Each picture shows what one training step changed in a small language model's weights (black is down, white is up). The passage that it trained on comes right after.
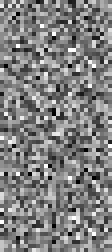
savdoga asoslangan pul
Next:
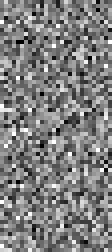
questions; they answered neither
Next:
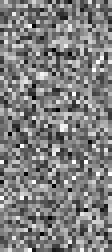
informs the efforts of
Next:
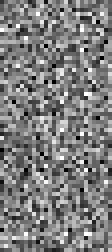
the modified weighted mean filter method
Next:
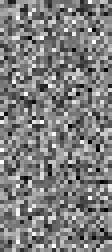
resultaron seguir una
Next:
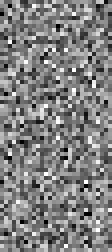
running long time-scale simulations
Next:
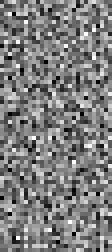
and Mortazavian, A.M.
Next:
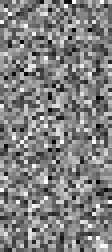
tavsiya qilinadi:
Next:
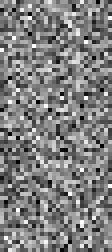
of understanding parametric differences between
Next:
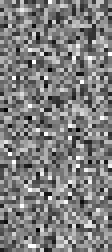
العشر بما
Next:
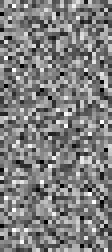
perform the SA. In this particular case the parameter
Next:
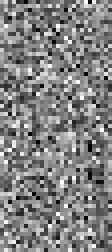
shaxsning tarkibiy elementi
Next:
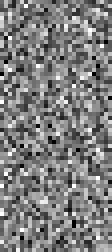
turkiy tillar oilasiga
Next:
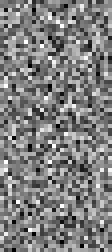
specific research domain under investigation, it has
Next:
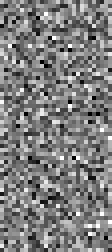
обучения детей с
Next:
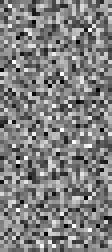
in Figure 6. In the phase-field model the
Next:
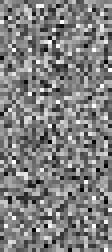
provides three coordinated interfaces
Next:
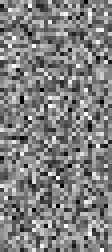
of Interest The authors declare
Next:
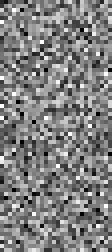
direction of the component of wavevector
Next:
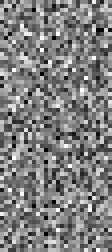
Mohtar, T. M.
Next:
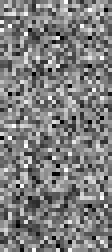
or electromagnetic showers produced in
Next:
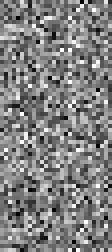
que possibilite o monitoramento contínuo
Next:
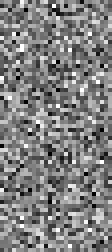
Aquí aparece ya el consumo
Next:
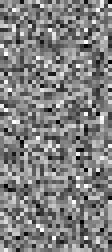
vector summation of the fields
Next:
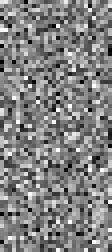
1-ci maddəsinə
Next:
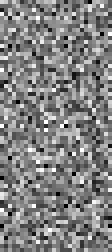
cylindrical object shrunk
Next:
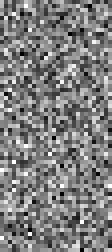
for different mass imbalances. The
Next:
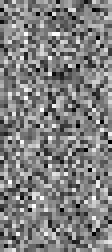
ellas, con un 46% por otra
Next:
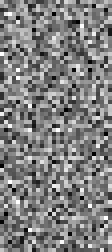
objects. From this perspective, we
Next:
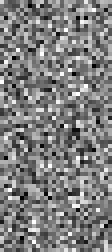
customers. In this sense,
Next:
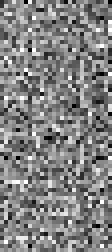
morphology.[107] As the
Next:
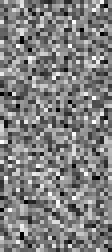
research contributes to building a simple
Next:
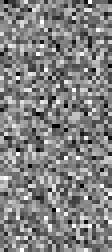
within India has been launched by
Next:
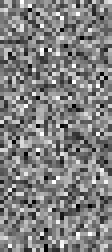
Áureo Rosa, George
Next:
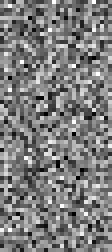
a Mixed-Precision Analog
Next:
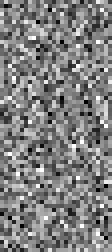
Edukasi perilaku hidup
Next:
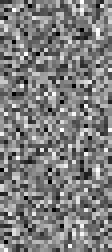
of solving the phase stability problem by
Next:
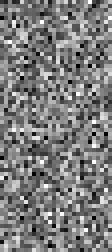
ECC can heal more thoroughly on
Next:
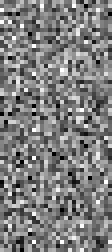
of integrable and chaotic systems,
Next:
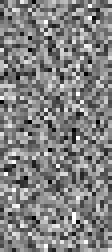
o'zlashtirishda oddiy
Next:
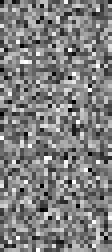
: es el conjunto de cadenas
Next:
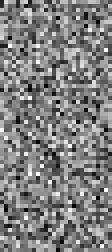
2 can be attributed to Fermat's
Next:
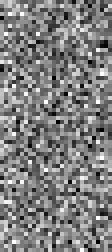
unless a supplement is named. This
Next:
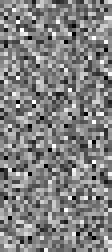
reputation (RKAP) was measured
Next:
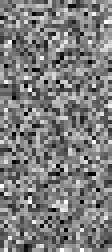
equivalent to a collection of second
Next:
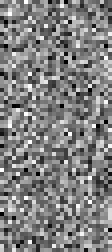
pazarlama ve süreç
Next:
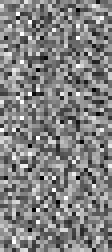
Depicts both currents with
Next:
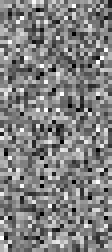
technologies to ensure that logs
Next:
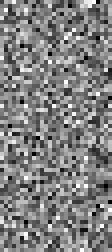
va ancha arzon tarzda
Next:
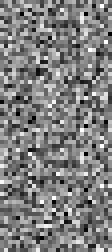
perturbation theory, a
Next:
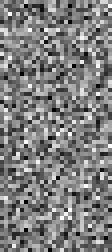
a byl významný
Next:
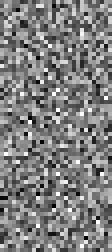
raft. An increasing number of the
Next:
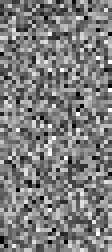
$\Phi_{\rm III}$ indeed
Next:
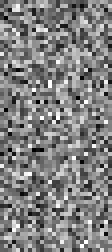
that this mass is determined under the assumption that
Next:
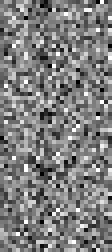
EFFICIENT AND
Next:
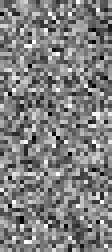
Under this condition, the moments of
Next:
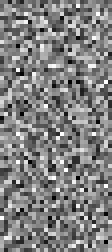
não deveria ser um braço
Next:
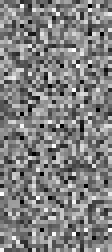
al Inovării Denumirea
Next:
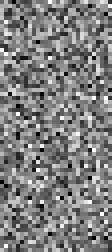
vowel.In this paper, medical terms
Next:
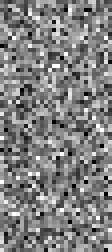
practical meaning, that is up to the
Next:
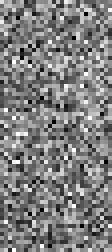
be rewarded only with exceptional
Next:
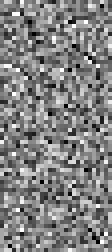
pour être dans un cas
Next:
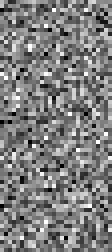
Partial pre-financing combined with
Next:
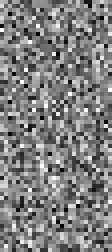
tracheobronchial secretions, which
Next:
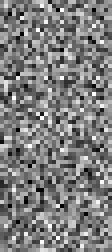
as a \textit{scaling transformation}.
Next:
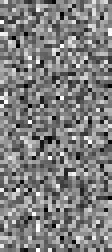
like *idiot* combines with an
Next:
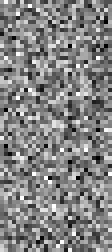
un aspect și mai
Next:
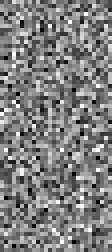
But all solutions of symmetry equation are
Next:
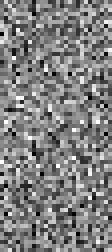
in computer sciences; they do not correspond to
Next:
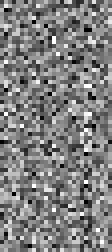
to the spin and flavour of the
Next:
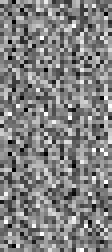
(i.e. pairwise non
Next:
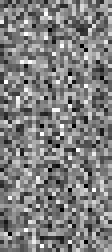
для дослідження
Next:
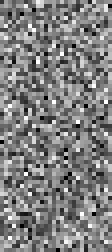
Troso Woven MSMEs.
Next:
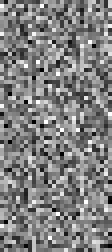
coordinates. By fixing some
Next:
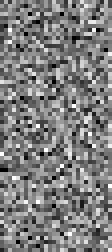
the beginning of the 21st century
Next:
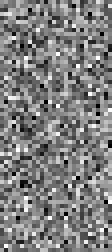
¹MBBS Student,
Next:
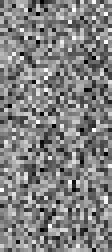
Treatment *per se* plus
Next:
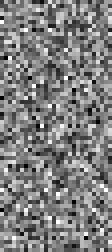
local SLD update. In this
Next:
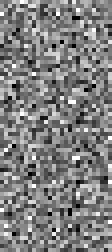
of the Patents Act, 1970,
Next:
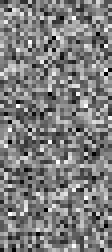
amount of species $i$ contained
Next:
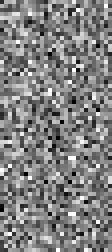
Scott Associates on a short
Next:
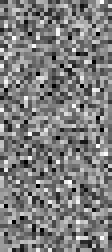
of the oral cavity when using fully
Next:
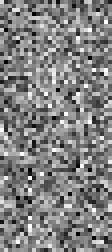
canonical vectors to be obtained. For
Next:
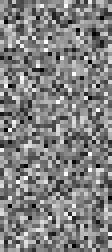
used 75 μ of sieve and
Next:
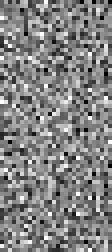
app file in \texttt{.apk}
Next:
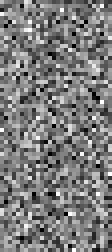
"Kasb qanday tanlanadi"
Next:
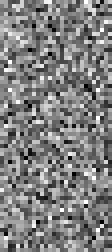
firmly establishing Pa
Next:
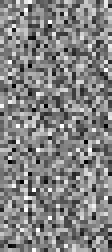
PSB pair sits at the exit
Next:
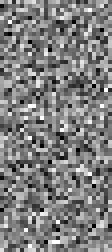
the high-speed rail networks
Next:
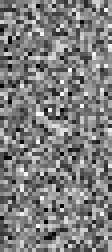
\caption{Comparing the number of
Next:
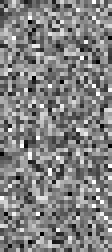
and is grown in various tropical
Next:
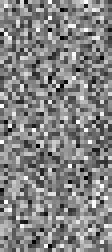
di affrontare colmando le
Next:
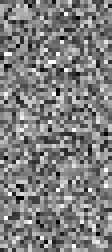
combined cycle power plants –
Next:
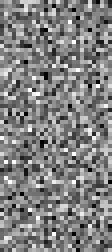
L-arginine as a therapeutic
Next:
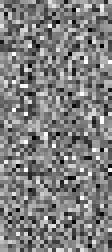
destacando a desigualdade social
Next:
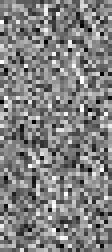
any role in the present analysis, and will be
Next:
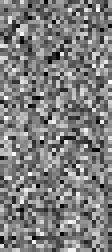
a indutância de dispersão,
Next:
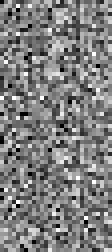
\begin{equation} \label{3.1}
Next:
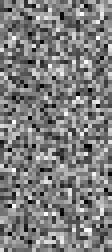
significance of exploring the experiences of
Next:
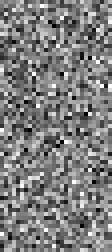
our patient, the diagnosis of
